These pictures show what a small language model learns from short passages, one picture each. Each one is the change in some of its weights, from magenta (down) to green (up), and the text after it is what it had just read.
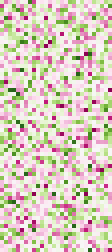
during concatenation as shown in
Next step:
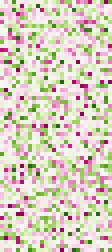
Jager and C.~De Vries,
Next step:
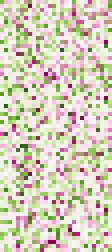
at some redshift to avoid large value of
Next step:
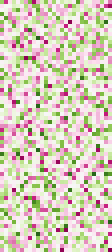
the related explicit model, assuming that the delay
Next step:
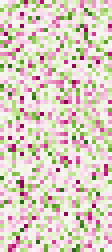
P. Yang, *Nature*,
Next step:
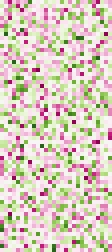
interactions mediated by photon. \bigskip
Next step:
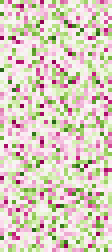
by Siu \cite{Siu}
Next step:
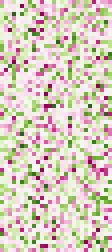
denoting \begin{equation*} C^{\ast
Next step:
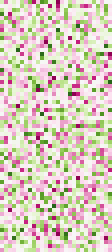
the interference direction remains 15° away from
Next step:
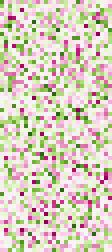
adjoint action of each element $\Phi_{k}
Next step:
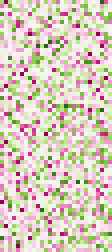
a pixel are employed as the features of
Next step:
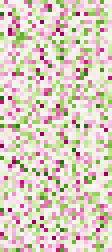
they are the same, meaning that it satisfies
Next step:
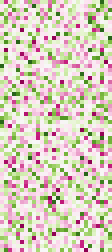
for the invariant function in the hadronic representation,
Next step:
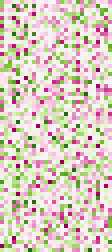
diagram) is suppressed to a uniform
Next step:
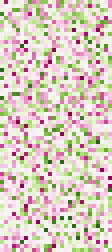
the magnetic field can generally move through the
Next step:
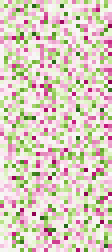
given as follows: \begin{equation}
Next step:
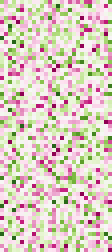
generically admits stationary points satisfying
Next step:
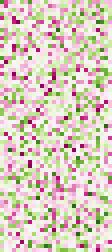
do not have this kind of restriction.
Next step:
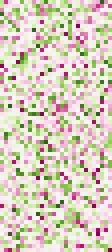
the funnel region. \medskip The lower
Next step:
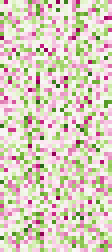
the largest one way circulation are derived from the
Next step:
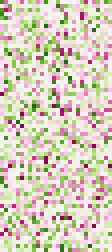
``{The Strange Parton Distribution
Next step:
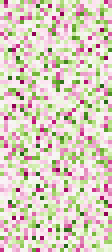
those representing middle or anterior regions
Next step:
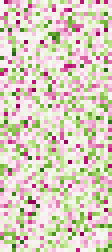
alpha-enhanced stars, see
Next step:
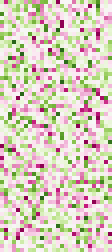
the transition widths $\Delta T$ of B6
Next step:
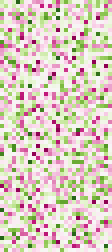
reasons to believe that this nonet is
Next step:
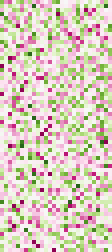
to combine similar states, although one would not
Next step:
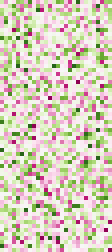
as large as 15 $\mu$m, the
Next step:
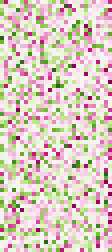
one associated with high-energy emission from outer
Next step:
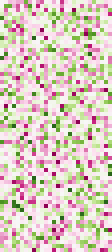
site of these osseous metastases is
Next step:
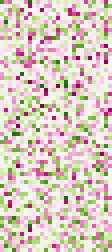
at low concentration they exhibit a two-dimensional
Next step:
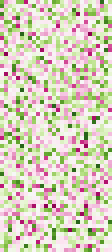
to be 0 and $\infty$ respectively. This
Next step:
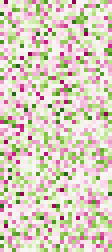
the bosonic annihilation and creation
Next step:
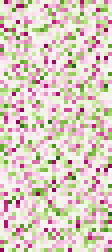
shock protein STI-like | |
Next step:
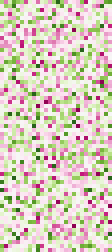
is expressed as a function of the symbol vectors
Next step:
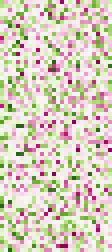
{sec:similarity}. The transformation of the
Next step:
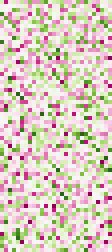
the physical processes responsible for the phenomenology of
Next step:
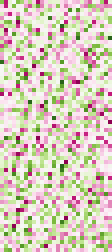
tens of percent deviation from the
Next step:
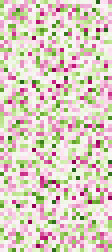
maintaining the quantification accuracy. The data
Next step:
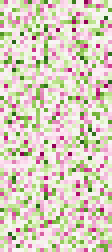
the orbital period respectively. Columns 8,
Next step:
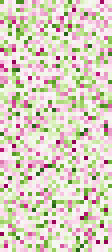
against time $\tau$ with the initial conditions:
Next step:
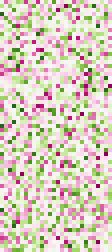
to the peculiarities of Al--Y
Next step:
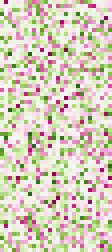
the relative importance of the SHDM component of
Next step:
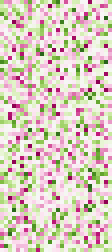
their time correctly, and we plan to require
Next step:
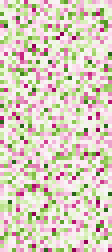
line) for Al $\mu$Magic
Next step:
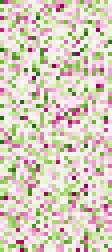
used for. The art/ROOT
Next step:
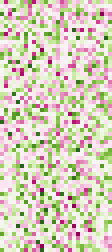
this type of skyrmion order for device
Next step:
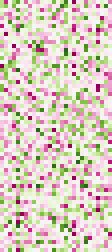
is taken into account together with those which decay to the
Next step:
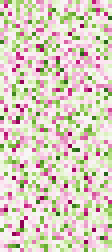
$B$, we calculate latitudinal distribution
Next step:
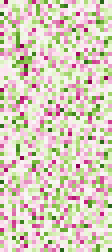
the more pronounced is the impact of
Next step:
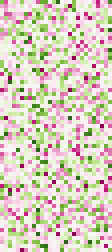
allow an efficient $\pi/K$ separation used
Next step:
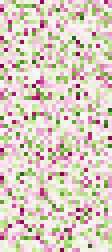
+ \frac{\partial}{\partial q} q
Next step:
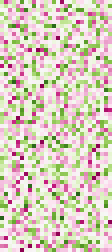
with cross-correlation: evaluating automated
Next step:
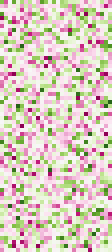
which would otherwise lead to divergences.
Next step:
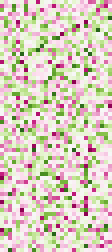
minimum NS mass further and shed light on the
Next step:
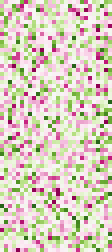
as various ablations of itself on a
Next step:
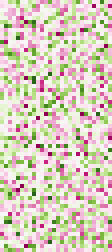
\maketitle Since the research of black hole
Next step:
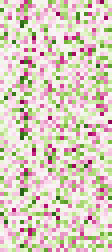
significant evidence for the existence of SRs in low
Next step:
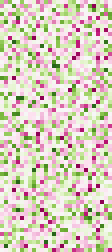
match $n>1$ characters is at
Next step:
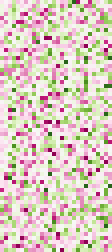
controversies and new developments
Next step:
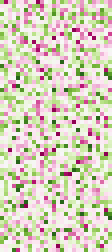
of the $\bar\nu_e$
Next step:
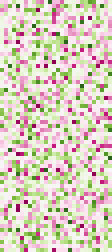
Dr Nick Ruktanonchai
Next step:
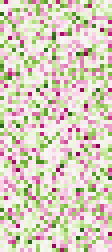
the variance of behavioral predictions across the manifold
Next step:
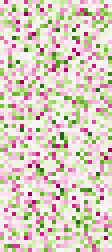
and the gravitational potential the tracers are moving
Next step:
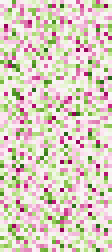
of 0.44 [Std.error
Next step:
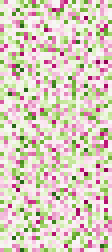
ours) magnitudes are shown. Lines corresponds
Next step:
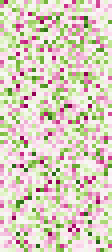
a Floquet state, breaks the
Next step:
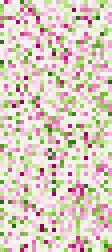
handle huge amounts of data and
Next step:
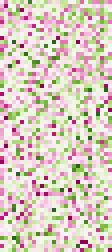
equations which are asymptotically flat and have
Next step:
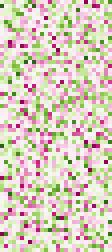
Therefore, using the Born approximation with the
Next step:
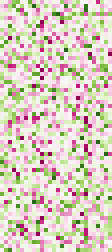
(\bm{k}). \end{equation} In
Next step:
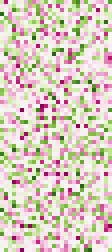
the transition of the ``acoustic +
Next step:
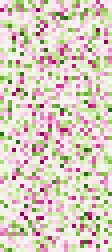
[rad]}, \end{equation} where
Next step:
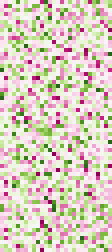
\includegraphics[width=\linewidth, bb=28
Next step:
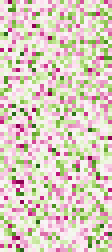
thank David Gross for interesting
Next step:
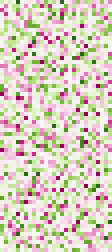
\bibinfo {author} {\bibfnamefont {E.}~\bibnamefont
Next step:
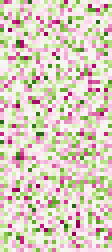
over a decade, if not longer.
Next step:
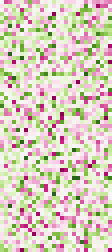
update for all mesh nodes. The parameter
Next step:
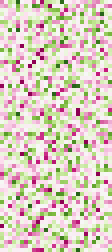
\item \textit{Prediction}: Model
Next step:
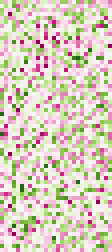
function is represented by a single Slater
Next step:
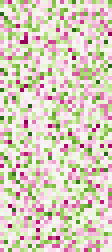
to keep confounding variables to a
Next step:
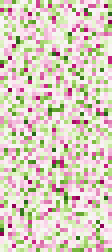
The initial eigenvector is not quantized and we
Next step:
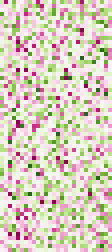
of the Internet of Service,
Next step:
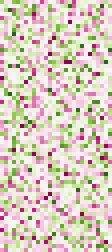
n_0 = 1 $. By varying the
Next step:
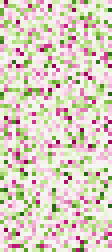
bars for each value of $K_P$
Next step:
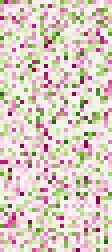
have either zero or singularity. By continuity
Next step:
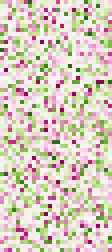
interaction Hamiltonian mapping is a general method, but
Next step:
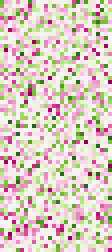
necessarily be the case. Indeed, some
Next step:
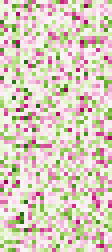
recently, NTs were observed with cold
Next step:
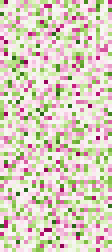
one arrives at the numbers listed in Table
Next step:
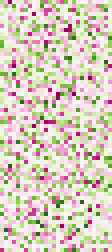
easily achieved with moderately dense
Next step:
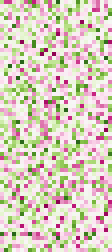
in the rotating case, an inner horizon.
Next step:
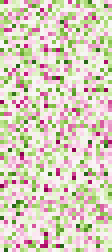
for the same decay channel and dark matter mass.
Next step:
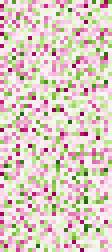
IRAS4A2, the observed polarization
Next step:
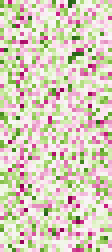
to implicitly enlarge and enrich
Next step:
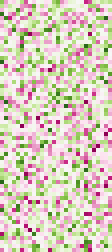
tool to cure the divergences in the
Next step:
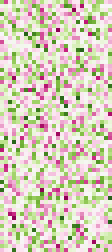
the other case gives a properly defined loop expansion.
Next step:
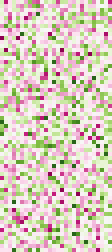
measurements of the coincidence probability in
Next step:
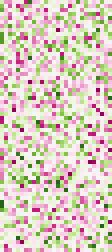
interactions between participants to capture the context of the
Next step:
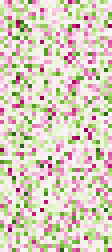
polar phase, and under the in-plane
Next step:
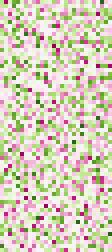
is taken as the result of the model. We found
